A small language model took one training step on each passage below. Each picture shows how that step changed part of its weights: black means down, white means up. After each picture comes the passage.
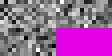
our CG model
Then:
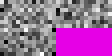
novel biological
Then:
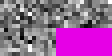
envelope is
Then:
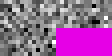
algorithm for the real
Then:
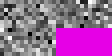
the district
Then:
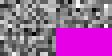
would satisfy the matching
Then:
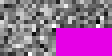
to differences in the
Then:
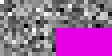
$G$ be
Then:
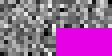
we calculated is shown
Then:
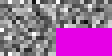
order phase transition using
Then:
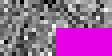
Adding and
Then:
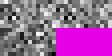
by treatment with
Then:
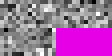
are incorporated
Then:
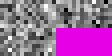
is a product of
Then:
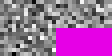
applying this transform
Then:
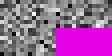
could be observed only
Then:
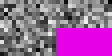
the entire temperature
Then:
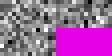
maintains the
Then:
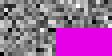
the peak
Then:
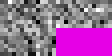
of the {\em
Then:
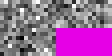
intersection form and
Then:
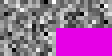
Education together
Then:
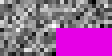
with respect to
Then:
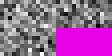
be involved in
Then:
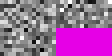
automatic detection
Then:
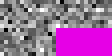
of closest approach
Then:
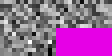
time version where the
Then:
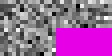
dynamics. However,
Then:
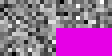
their family home
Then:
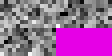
assessment of
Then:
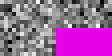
structure, making
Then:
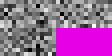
the simulations we assume
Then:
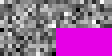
with a new
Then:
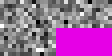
and in the
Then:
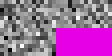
at the Department
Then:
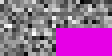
Let $r$
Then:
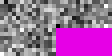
were reviewed and
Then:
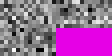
it was important to
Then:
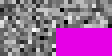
at the same
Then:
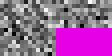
a string.
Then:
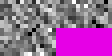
research has made use
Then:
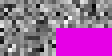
the result in
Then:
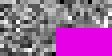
possible solution to the
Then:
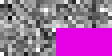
on $X$
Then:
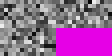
the adaptation
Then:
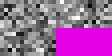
the role of
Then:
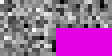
$I$ is
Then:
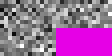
nonlinear dynamics:
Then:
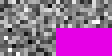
issues in the
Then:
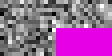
is conducive
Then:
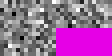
a flatter
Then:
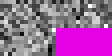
time series, as
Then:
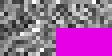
primes and
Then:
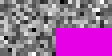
building the
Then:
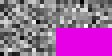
maximized in this
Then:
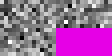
radius of a
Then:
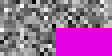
Aires and
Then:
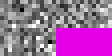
up a ring system
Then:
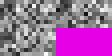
also in the case
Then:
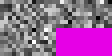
emerging power
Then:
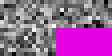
to which the material
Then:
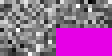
trained on the
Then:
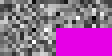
emerged from
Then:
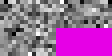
findings demonstrate
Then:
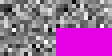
structure at higher energy
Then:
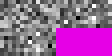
employed for the
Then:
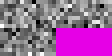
and the observed
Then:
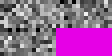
parameter space.
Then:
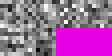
is the order of
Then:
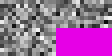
only affected by
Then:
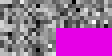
formation (and
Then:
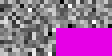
few equivalent studies related
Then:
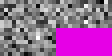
the $n
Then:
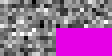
\ee where
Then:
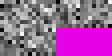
approaches to show
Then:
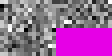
if it is a
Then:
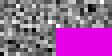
se condense
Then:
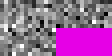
\right) +
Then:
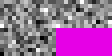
in a point on
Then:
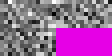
socially –
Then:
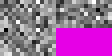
other evolutionary
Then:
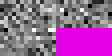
effective depth
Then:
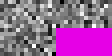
we refer to
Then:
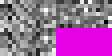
on modified
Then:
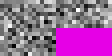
However, their index
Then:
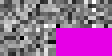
contain nonzero values
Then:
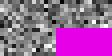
Oct4 expression
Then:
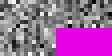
challenge is
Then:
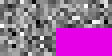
and its spectral index
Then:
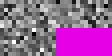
the respective data
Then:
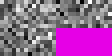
also implies that,
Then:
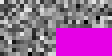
nodes, row
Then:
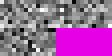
of 3 major factors
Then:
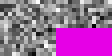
characterized by
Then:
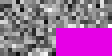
important to the
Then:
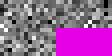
& \forall I
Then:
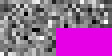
momenta of
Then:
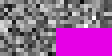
the house
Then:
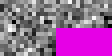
This concluded that
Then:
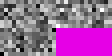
the two lowest
